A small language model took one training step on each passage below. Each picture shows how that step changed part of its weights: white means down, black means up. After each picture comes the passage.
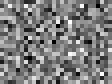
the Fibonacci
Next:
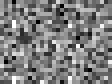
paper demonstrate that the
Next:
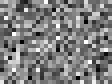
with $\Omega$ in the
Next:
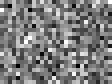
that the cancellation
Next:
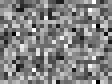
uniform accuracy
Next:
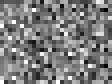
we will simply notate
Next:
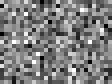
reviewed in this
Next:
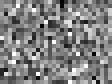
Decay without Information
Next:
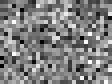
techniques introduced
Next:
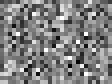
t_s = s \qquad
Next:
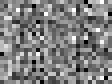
Body Design &
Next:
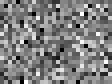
Let $W$ denote a vector
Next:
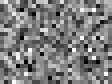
to the foundations of these
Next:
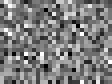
that, for $b\in
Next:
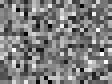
18$\sigma$ such that a
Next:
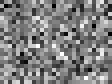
top derivative'' has to satisfy
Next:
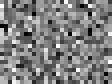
this case, we can select
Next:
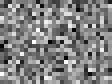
A comparison between the
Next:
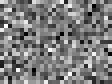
real order. The most of the
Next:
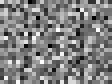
degree) angular
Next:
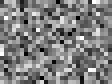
parameters are plotted as
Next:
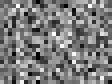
accompanying text
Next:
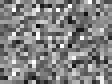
with unitarity. This
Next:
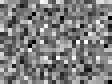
isomorphic to a direct
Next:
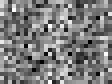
structure of periodic
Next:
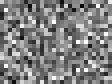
the LHC at a
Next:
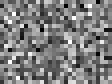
the \ads prediction for
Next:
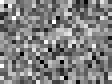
of BC. Further
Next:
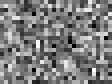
above and induction on the
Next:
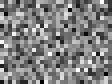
is an immediate
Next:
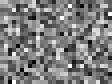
method than the one presented
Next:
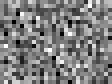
mois, on commence
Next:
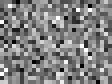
\Phi^Ty \in
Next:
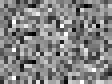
\hline \hline 312 &
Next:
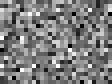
differences, but we
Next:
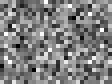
is dominated by the
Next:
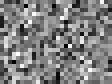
out}$ is already
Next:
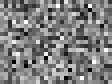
any essential simple
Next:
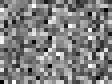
its orthogonal
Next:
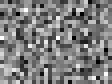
neutralisation of
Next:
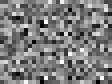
we should try to
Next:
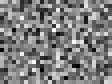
of $\pi$ by their
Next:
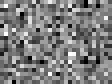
our theorem of existence of solutions
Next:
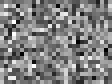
Year Data}
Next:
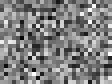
a novel mechanism for
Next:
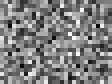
and the energy conservation
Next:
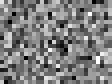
equilibrium state that
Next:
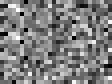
at each site of a graph
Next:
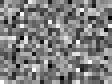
the non-linearities only
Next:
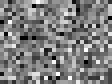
3:} According
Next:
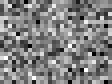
sequence. Finally, in
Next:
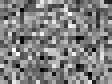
the techniques
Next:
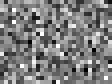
the fibers and whose
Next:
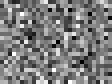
more than automating
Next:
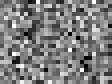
more precise classification
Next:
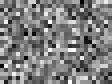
not excluded the possibility
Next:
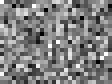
are $p(i)$ of
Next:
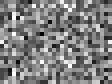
(i.e. for
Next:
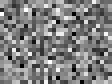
the Laplacian
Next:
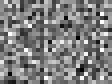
for a non-symmetric
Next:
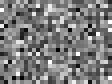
a distributed system by
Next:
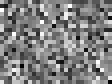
that the Fourier
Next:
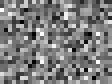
that there is no relation between
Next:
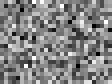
mesh M2 at
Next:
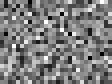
investigations, we
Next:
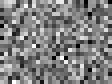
one of the following conditions holds.
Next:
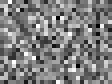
on the unit ball,
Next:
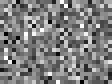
First, we define the
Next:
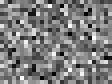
We also do the same computations
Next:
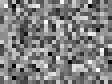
function $\mathcal L(t)$
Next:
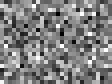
K in the resistivity with
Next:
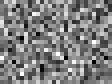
and $\varepsilon$ are the
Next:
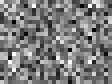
we can rely on the
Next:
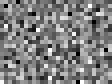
Let $c\in C$
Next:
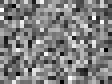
in this paper does not require
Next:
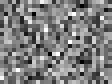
largely removes the
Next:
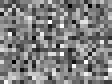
math class from Grade
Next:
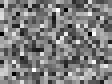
channel for precoding
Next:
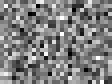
linear process centered on
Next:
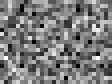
to the victim qubit
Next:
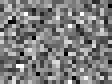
but it can draw the
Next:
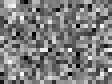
constraint. A list of
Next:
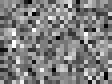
algebra. One of our
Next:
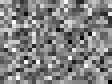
space. For simplicity,
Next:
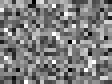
that, in general, the
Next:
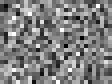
ansatz for the
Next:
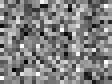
of fermions in
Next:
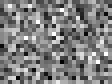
also Figure~1. We
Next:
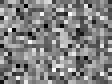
closed-loop value;
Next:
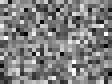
Note that this is an
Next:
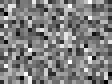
\mathrm{for} \ \
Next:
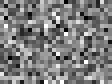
of the "muon
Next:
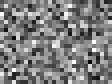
that this bound is best possible
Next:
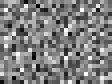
outbound degree,
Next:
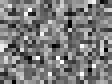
Ricci tensor of
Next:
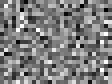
describing a smooth
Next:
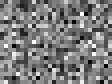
mass and charge state there will
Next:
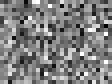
is a fixed smooth function such
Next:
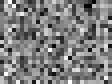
auxiliary lemma
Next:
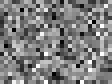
{D}_{sp}$ approaches
